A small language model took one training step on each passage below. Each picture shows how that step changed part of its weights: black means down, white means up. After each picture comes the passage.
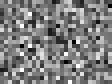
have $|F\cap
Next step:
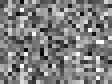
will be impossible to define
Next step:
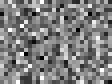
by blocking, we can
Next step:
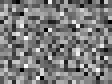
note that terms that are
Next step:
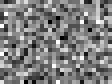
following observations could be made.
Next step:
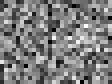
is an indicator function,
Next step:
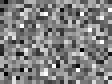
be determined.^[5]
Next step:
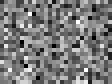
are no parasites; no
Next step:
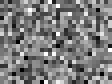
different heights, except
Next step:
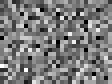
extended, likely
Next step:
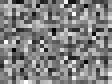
of particles) values at
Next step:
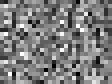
has been resolved in a
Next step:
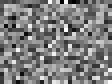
four spacetime dimensions. In
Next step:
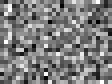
parameter $\theta$ consider a
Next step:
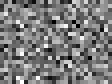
note that the static
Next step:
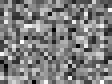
power values, $P^*$ and
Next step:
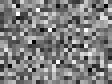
high binding energy --,
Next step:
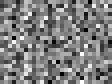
is a Hamiltonian
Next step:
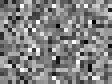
when approaching data enrichment
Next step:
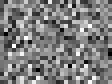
the end-to-end throughput
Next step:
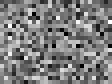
effects of gravity,
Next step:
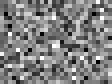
if almost everywhere
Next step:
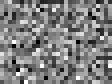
use of ICTs
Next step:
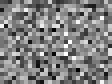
tissue regeneration in
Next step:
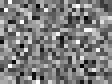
HIV, when compared to
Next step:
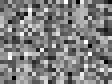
SOC provides the most
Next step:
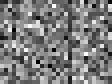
power consumption of the
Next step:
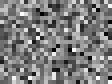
also predict the same
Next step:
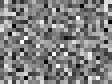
extends the It\^o
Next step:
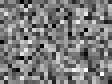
cooled; however, the
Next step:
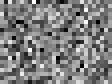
molares decíduos
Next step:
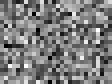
coordinators. The goal
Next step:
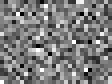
and high FN clusters
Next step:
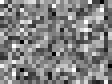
North Africa
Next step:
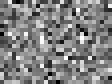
of \cite{BF19}
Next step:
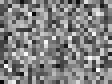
\] can be written
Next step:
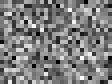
curve). The integration
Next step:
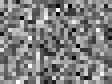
$G$. If all the
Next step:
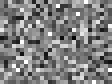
with the difference in DIC
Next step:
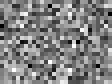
page’s scroll
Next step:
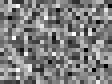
of $\stx$, the isomorphism
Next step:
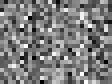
teachers the way to the most
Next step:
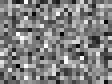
of great interest. The
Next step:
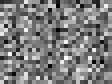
research country because of its
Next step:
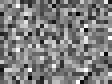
permutations at any distance,
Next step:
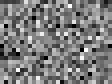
in place. This paper
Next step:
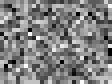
read as an attempt at
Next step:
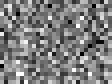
to be far more efficient
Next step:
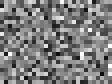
palm: This one deals
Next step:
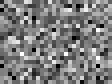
alternatives, descriptive
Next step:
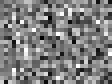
Abstract This study
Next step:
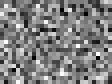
allowed us to rule out
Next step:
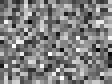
is completed by picking the
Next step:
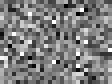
community will also help
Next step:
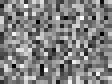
for [M/H] and
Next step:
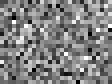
breast palpable
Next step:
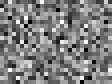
temperature, the longer these
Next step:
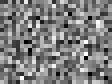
used are chosen as $\beta
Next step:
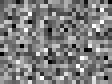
is the modular invariant.
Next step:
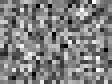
Gaussian distribution could be
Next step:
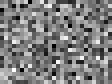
school education
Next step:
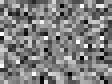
X$ is then the charted
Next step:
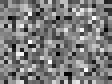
the main results of the present paper.
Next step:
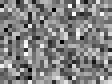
Brouwer fixed-point
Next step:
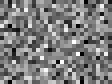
symplectic filling
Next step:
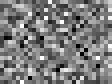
this case, one typically has
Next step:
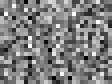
Open dumping
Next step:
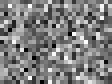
call attention to the
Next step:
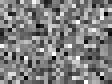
$\sigma$ indices label the
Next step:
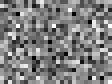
three multiplex network datasets
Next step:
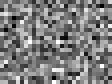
the photometry made use
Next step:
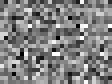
the number of photons of energy
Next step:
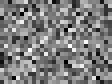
is in mm movement that
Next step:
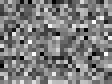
modularity proposed by
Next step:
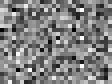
required number of nurses
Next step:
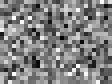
Note 6. Many
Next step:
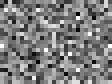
originally described by
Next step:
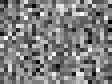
beam status and other
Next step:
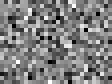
the plane of the quantum
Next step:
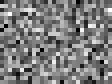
gates were chosen because they
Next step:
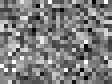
and discussing these efforts
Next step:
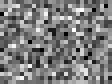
$\tilde \mu$). If we
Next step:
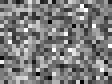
values like open access;
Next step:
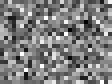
it is possible to obtain a
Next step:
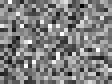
improving the well-being
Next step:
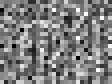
it is it can be acted
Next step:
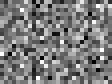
data collected with the {\it
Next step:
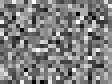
receptive to their
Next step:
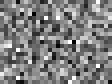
a selected mechanical
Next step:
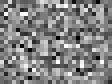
$$\eqalign{ \widebar
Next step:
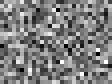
expert gender inferences
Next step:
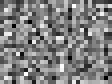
is equal to the character of
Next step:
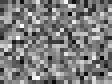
σ , RL) from
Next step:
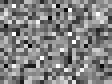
mechanics} -- in which
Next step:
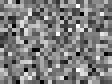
the spike to what
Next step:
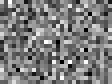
was clearly seen,
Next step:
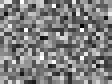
version of the GloBI
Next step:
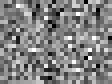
In general, the H indicator of
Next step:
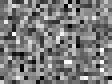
of the crude oil
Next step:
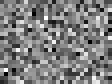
in notation the book
